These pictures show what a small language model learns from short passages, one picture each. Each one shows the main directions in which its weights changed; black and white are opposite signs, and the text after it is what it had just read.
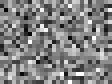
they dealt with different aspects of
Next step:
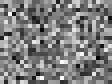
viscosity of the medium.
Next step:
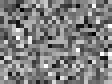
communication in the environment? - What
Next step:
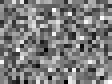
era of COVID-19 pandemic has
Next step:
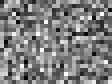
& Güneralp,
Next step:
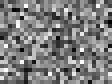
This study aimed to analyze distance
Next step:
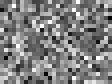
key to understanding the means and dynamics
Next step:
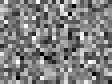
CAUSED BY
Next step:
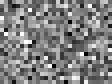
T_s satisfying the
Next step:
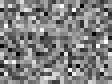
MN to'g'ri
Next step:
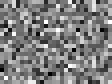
u proizvodnji
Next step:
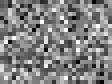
ini berkontribusi
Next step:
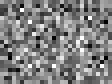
introduced throughout the packages include
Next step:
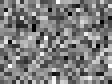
Information Vanda Vitali is
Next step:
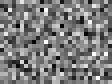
through ion irradiation. The
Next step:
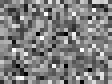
aggregation of multiple objectives as
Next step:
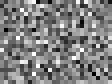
vrednosti praga
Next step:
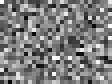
in the timing of the formation
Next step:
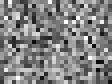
journées. Les
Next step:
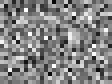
high bandwidth and low
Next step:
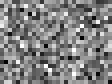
of the manuscript.
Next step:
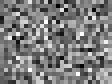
las fibras vegetales en
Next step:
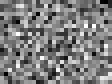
masofa to'siq
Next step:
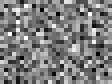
penerapan pajak.
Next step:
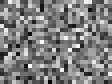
articles, magazines,
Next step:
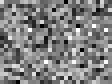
chose her of his own
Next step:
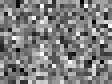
ratio of 1.7. The
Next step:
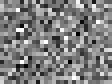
edges are the wireless
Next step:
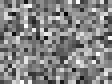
of these enzymes are
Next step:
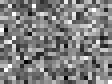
respeta la relación entre lo
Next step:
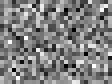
both husband and
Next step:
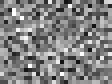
Mazur [13] developed
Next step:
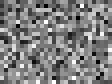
normal HDL. The Gender
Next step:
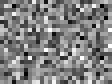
degrees. Based on
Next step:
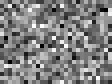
SCB-test Two
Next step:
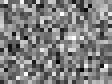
salientar que, em
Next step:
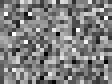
the health status of his customers.
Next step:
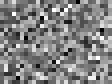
– and thus it gives full
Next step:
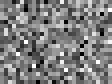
yarmida juda kata
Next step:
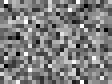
ўз хизмат
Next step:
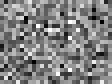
фирмы – цена,
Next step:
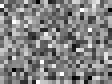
textures. Generalization of the
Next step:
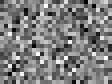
prima pudo ser
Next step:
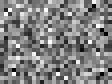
çıkması gibi
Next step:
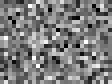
competencies that allowed them more
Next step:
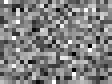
a positive culture helps in
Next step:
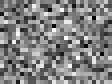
prevent health-related problems related to
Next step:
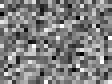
that is ahead of
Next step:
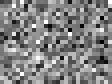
brand value, offer past insights
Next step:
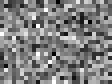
particularly invasive in the
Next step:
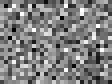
OpenAI Service
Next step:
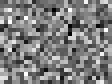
ini menemukan bahwa
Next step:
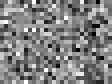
means of dedicated courses
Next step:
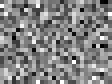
vertical and mixed bone loss
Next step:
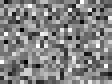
Abstract: Building on a
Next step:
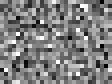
por un valor de 136 mil
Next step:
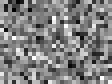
temperature increases, the mixed ligand
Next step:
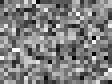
One or more potentially used areas
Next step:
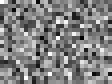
existir, mas não
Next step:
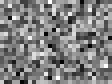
observations. Sources of
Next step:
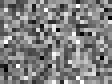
their education in addition to standard teaching
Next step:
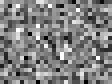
randomised clinical trial: the
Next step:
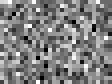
carbonaceous nanofillers
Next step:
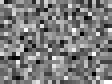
the developing countries. It discusses
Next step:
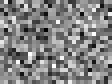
Aslida asarni
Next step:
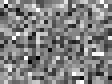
Consolidation of Democracy
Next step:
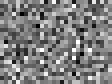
em geral. Esses
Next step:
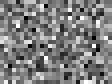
veel te wenschen
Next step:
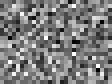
either a significant rally (a
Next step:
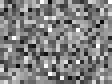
Engineering - OMAE,
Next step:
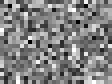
accessing the local status of the
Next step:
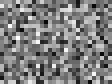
Suggestions: -
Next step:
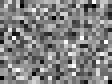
paper getiteld 'Are
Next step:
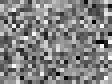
beradi: - IoT
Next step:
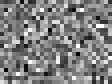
Vanessa Cruz,
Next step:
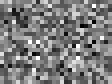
sulfur dioxides
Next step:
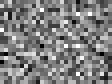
a filtration process that cleans
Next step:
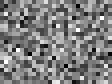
estetik madaniyatini
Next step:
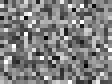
SFSP compartments;
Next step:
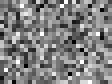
à la médicalisation.
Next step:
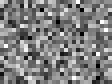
information. Xozirgi
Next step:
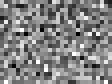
performance, explaining less than
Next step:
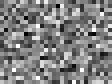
в водопроводных
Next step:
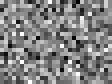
to irresponsible use
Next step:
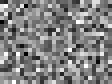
e'lonlar kabi
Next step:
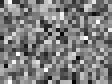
faoliyat bolalarga estetik
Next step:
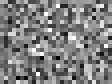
of novel, low-cost
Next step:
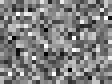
a study on food purchasing and
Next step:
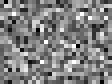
not be separated from the learning
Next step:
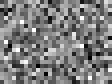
of olefins /
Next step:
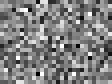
Estava de fato em
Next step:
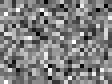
between 'Lakshmi'
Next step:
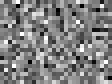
tushumlari ortishi
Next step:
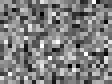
preparando-o para a
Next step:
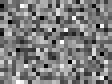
- dedi, - bu
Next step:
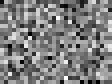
some limitations. The interpretation
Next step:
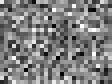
imkoniyatini ta’minlash
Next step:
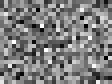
(لم يوجد)
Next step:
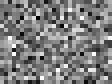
Microbial suspensions
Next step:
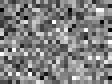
este acontecimiento,
